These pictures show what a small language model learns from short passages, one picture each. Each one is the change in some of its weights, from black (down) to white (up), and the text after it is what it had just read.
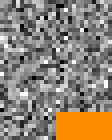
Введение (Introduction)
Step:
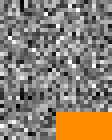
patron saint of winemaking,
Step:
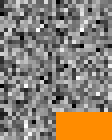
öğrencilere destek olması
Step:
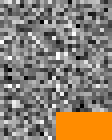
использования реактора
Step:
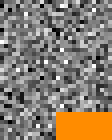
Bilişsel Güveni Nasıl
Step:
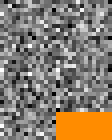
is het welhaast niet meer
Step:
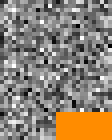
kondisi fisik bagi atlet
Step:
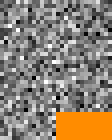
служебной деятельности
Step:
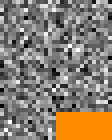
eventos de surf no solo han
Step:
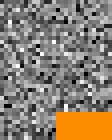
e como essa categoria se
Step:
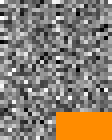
Essentials of English
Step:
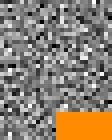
y como lo marca el artículo
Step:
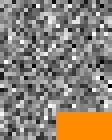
zamanları" ifadesi ise
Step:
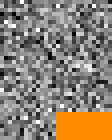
de vida da criança é
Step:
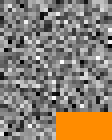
dessas pacientes. Os resultados
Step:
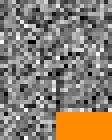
figura como Anexo I y forma
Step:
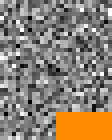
Savdo ishlarida, ovul
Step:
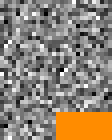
має властивостей змивання
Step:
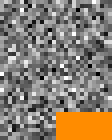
Шерабод тумани
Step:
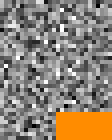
вероятно, именно
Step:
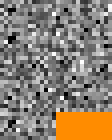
Andrade logo atinava com
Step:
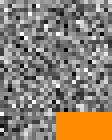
jarayon davomida shaxs
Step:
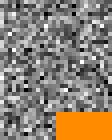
de gases efecto invernadero
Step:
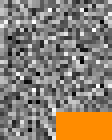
ensino fundamental, de ambos
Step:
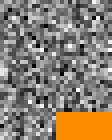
відмінності в розмірах
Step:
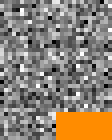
oină, tirul cu arcul nu
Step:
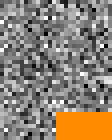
aqidalaridan, e'tiqodidan
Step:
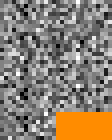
таълим тараққиёти:
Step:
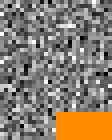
балансе белого,
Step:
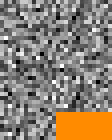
vaziyatda bo’lishidan
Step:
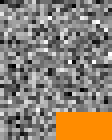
pobreza, exacerbados por las
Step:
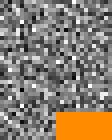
using the analogy method for
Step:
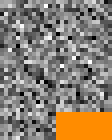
А.Н. Условия для
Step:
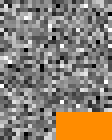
to'xtalib, u yangi
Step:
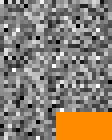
має повідомити про
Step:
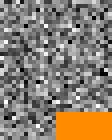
потерпає бізнес,
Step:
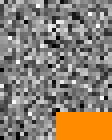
standardizirano razliko
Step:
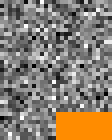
Andijon davlat pedagogika
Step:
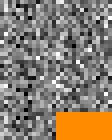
tanıtmasının önemini
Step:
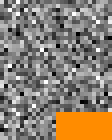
is a lethal disease that is
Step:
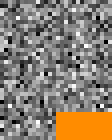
entram como um papel essencial e
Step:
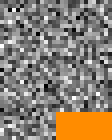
de travail par mois. de 1.000
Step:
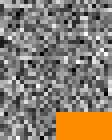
investitsiyalar jalb qilish va
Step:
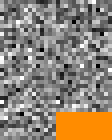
sobretudo, pelo uso de marcações
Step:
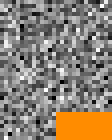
и БА также подтверждает
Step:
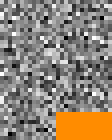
uygulamak zorunda
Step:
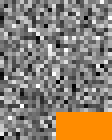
O'zbekiston: til va madaniyat
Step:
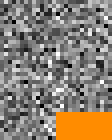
unité de gestion (centre de
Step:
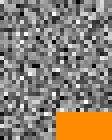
uchun tarxonlik yorlig'i berish
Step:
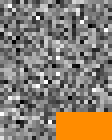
conducted research where it is
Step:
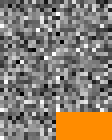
tartışılması gereken bir
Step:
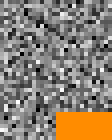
А. Б. Расчет
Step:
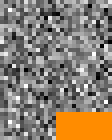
peut nommer une employabilité
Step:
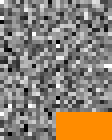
пользовательской модели
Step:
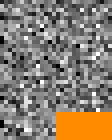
agente causador não tenha agido com
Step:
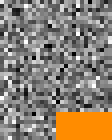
ideolojik yaklaşımda
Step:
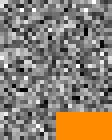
том, какое место
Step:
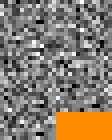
ظاهرة انتشرت
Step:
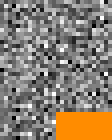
Tojiyevna Tarix fanlari
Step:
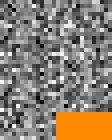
вопросам совершенствования
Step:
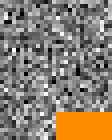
aims to analyze cases of
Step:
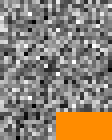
sua ilegitimidade passiva
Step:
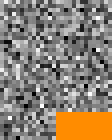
va funktsiyalarini bir butunga
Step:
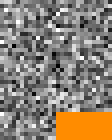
asr „hamnafaslari“,
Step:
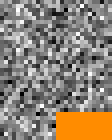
“Bo‘ston” asarlari
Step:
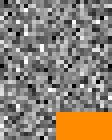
começaram a compreender a
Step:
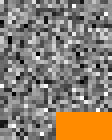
collection. It appears that in
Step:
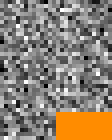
son particularmente valiosas para
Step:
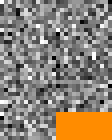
mahsulotlaridan biri sopol
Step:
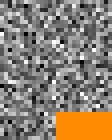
e 12 meses: Considerando que o
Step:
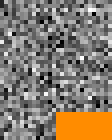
le dottrine non scritte.
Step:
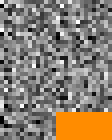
qoldirgan ma'lumotlariga
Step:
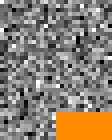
of emotional intelligence
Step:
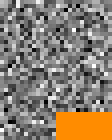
Гц. В настоящее
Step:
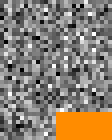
ham keltirib o‘tish maqsadga
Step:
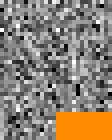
verbal agressiya holatlari
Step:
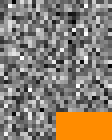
мактаб психологлари,
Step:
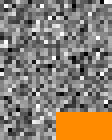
Vissy v. Hungary, no.
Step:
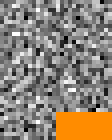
в 70-х годах,
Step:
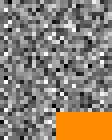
влияющие на деятельность
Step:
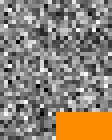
muloqot va hamkorlikni rivojlantirish
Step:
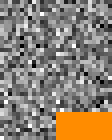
Курганской области.
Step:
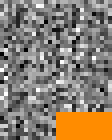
olmaymiz va bu biroz
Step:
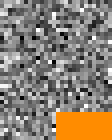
hududlarda statistik
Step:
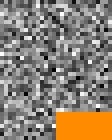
DEZ/22, Engenharias /
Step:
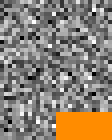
kuzatilgan bo'lsa-da, bir
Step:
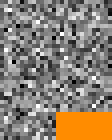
sarana pendukung agar
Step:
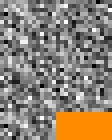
bo'lish sabablarini tahlil
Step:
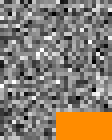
avoir été inscrit
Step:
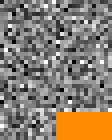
A EJA é um programa da rede
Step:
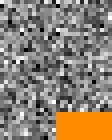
4-oktyabrdagi PQ-
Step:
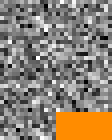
mecánica, madera), participación
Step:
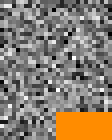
the Brazilian Modern public open
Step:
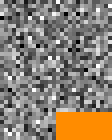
хоч і мізерну, але
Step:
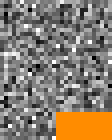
большинстве случаев
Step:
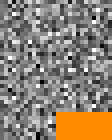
19. Прозоров И.Е.
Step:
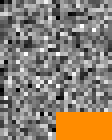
çalışmada yurtiçi
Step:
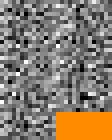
«Эффект игровой
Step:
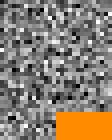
de 100 m de margem dos
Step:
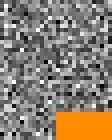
A. O., Yuniarti, V.
